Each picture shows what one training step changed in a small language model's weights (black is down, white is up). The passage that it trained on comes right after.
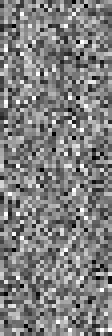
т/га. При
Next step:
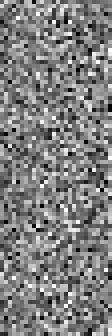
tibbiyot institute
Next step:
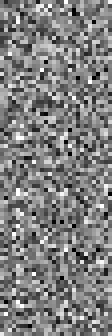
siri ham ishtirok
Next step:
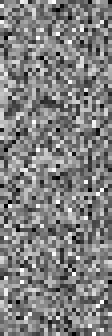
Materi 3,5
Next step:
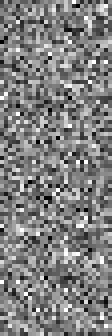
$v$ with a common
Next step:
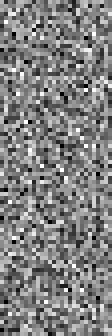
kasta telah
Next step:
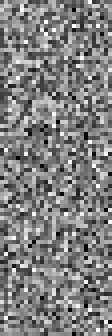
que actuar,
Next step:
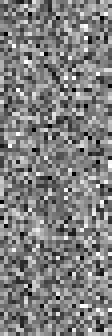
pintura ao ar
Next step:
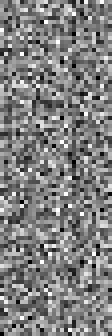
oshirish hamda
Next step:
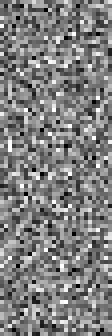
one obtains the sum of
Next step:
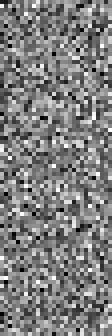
$, that is, $ K
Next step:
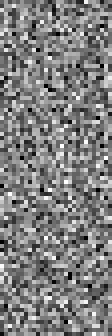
process works well
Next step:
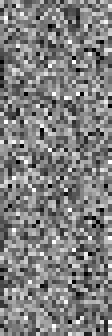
construções ficam
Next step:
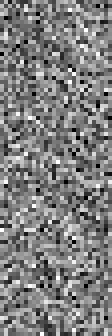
to as Heron's
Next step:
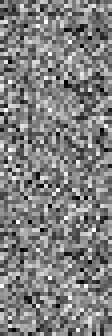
Since $H$ is
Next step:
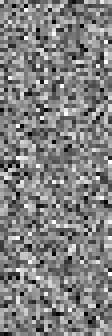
wasslu għal
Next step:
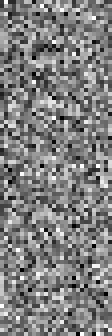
the characteristic functions of
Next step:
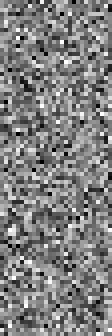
will address the
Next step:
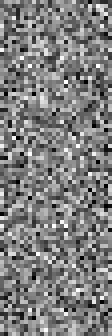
must coincide with
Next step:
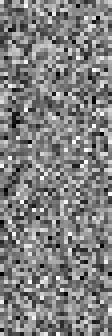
two elliptic curves
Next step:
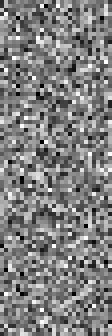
en Valais et au
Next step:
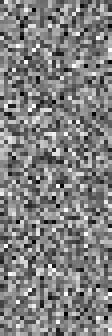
The resonance graph
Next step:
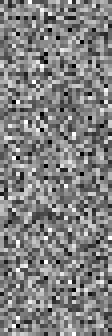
P. Jamski,
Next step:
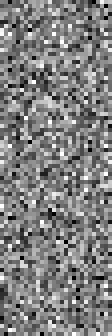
the discrete stability
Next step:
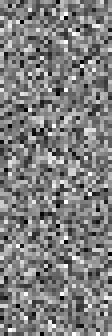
the support by centre
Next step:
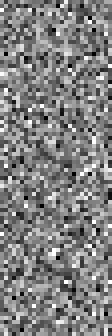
diterapkan pada
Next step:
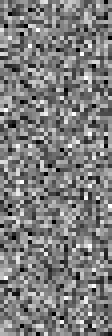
such that for all $x
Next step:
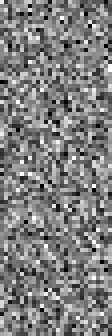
concept of a {\em
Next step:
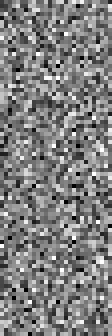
theorem, at the instant
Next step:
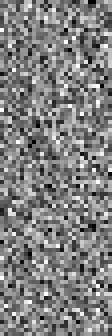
и школы в
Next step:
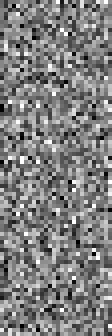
do Trabalho de
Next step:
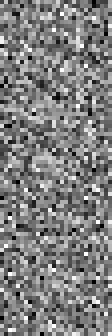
the following result.\\\\
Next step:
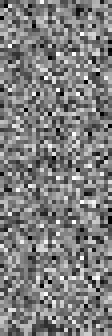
operator monotone} Let
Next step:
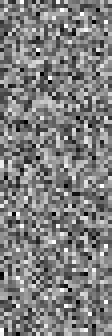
de investigación
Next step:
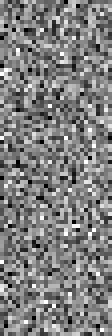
Thus, the validation
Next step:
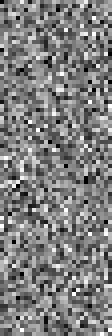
mit einem engen
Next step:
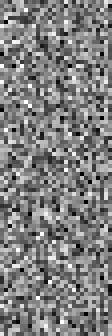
berupa peraturan
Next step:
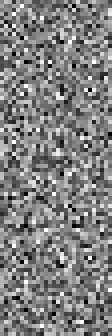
format, kalium
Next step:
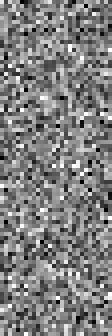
de créditos
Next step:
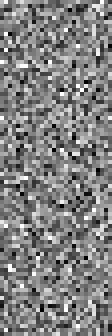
Shuning uchun ham
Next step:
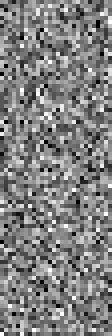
Langlands parameter
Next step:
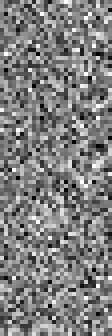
closed subset $\Omega$
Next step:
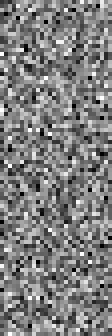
proposition 2.7. de
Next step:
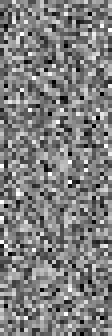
(con justicia)
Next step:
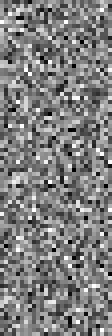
Jamoat transporti
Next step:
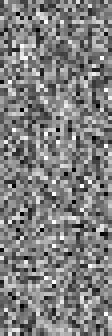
d. \end{equation*}
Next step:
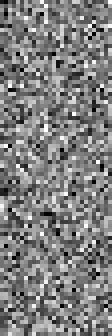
and has little
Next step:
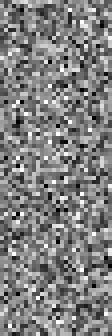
m). \] Figure
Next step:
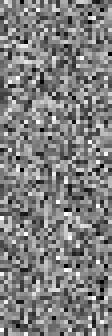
que a luz havia
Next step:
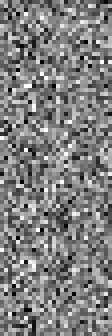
\ref{example}, the
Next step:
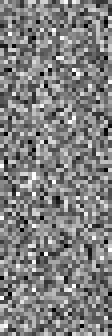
inexact ALM
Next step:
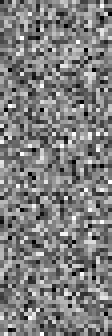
of the real $q$
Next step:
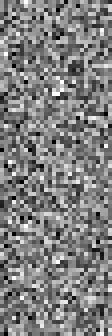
limit, in the following
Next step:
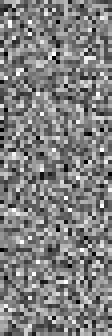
dipantulkan atau
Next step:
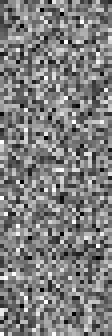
\end{array} $$
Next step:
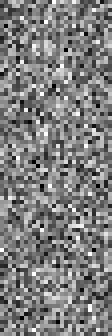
have \begin{align}
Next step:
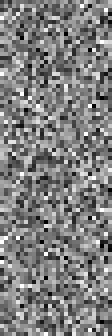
respeito aos
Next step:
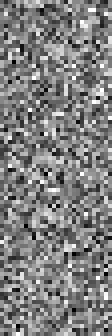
\] distinct compact
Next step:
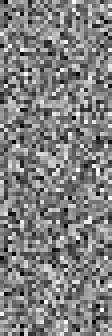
b, c) \mapsto
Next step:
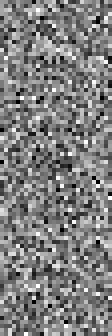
materia de agro
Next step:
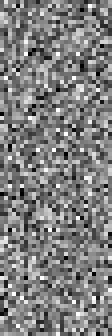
is easily seen
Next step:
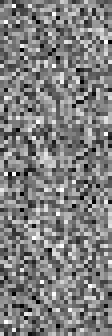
influenced by the
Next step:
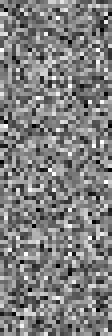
probabilities of
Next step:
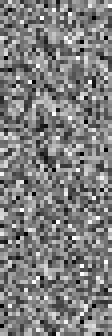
grateful to D.
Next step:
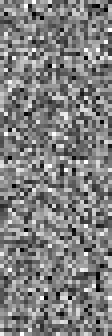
social d'une
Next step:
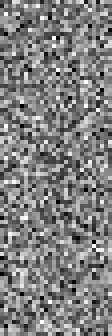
sua abertura,
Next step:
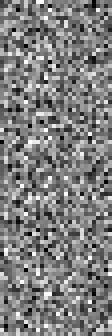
остаются за
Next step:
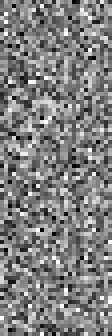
where the risk is
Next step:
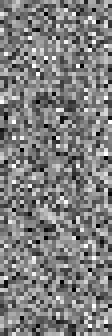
seus operadores
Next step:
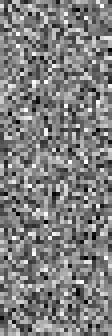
(as usual, a
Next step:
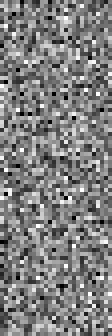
found is really
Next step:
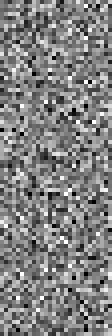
10 martadan ham
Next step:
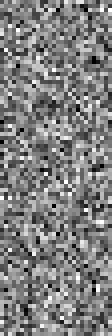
энг юқори
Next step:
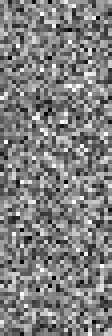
given linear operator $L$ by
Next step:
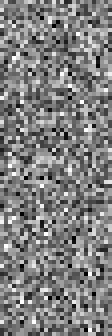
$\alpha = 1$ due
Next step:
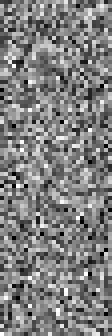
$X$. Recall that
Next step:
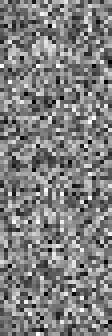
matrix is equivalent to its
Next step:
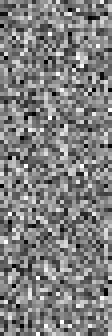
een beperkte
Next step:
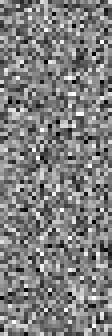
not a Cayley
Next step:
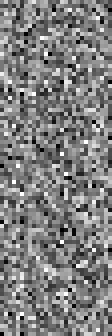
ferro deteriorada
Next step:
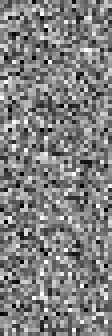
casamento com homens
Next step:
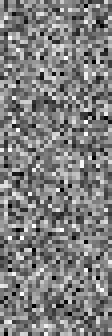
domain of~$T$.
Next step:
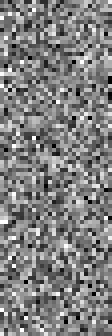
gabarito, e
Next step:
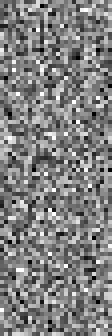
The second contribution is
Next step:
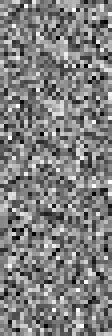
\in C$. In particular,
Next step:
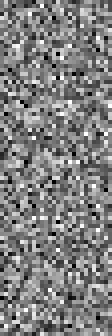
hemisphere in
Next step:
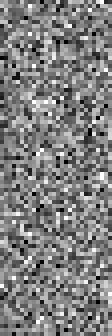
ist ein solcher
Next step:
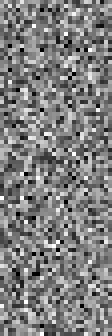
for the weak independence
